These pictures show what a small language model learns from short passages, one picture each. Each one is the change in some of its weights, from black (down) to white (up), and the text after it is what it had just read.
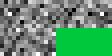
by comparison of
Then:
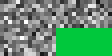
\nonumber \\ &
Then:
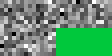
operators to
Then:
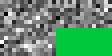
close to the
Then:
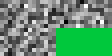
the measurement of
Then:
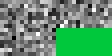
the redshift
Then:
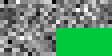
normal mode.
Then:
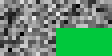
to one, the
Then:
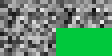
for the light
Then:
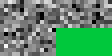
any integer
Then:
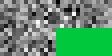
in trying
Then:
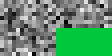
to $R$
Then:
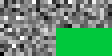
represents the
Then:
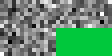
observed by the
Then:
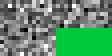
population of
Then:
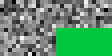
For weight 1
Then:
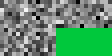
these noisy
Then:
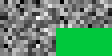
Much more
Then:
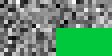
stellar mass of
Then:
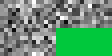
and those in the
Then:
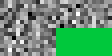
a background
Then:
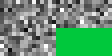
distance of the
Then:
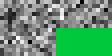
to selecting
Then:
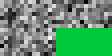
to complete
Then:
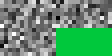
showed that there
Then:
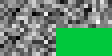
by lattice
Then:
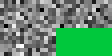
object, the
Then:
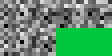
can be even
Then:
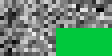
to $\sim
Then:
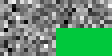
from client
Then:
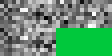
states in the
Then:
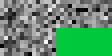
to realize the
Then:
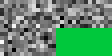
curve, as
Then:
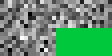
a perfect
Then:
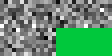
that formed by
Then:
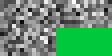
using the following
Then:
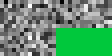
this section, we
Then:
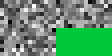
at $n =
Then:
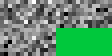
complex structure,
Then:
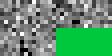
gradient value
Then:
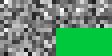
SM (the
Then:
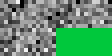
gravity field
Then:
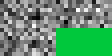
in Figs.
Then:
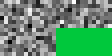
small enough.
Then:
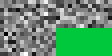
These 5 parameters
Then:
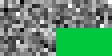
does not seem
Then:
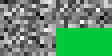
CME as
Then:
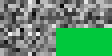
we show the set
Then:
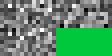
population in
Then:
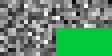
the local thermal
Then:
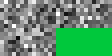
network, and
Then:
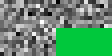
$w \in
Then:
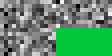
may inspect
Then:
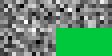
structured as
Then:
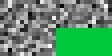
a long period of
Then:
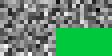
the operation of
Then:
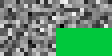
a cross-app
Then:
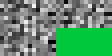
} for the
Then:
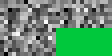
of type
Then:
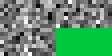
here, the results
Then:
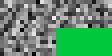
a period, number
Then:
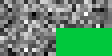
in the system:
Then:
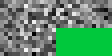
the system.
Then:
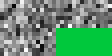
high Fe
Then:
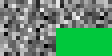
it is studied
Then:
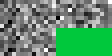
from field stars by
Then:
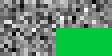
variability among
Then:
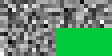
of the studies
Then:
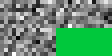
data. However,
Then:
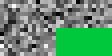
is set of the
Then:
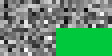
star formation
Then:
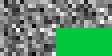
mean parameter modeled
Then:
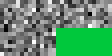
types in
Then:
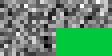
the domain
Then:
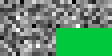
shown no obvious
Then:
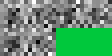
and return
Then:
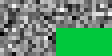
is the charge
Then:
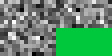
its price,
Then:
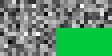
the west.
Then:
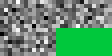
ratio of the
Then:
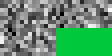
the model in time
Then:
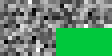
we can have
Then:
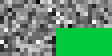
must be
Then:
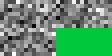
well fitted to
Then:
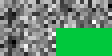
to chain
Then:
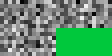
other regions
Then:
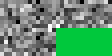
consisting of
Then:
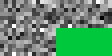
data are well
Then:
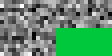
However, one can
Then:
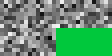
bound. We
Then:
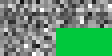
view in
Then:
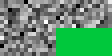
of photons by
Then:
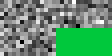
be able to
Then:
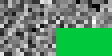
only a single point
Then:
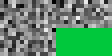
fast one for
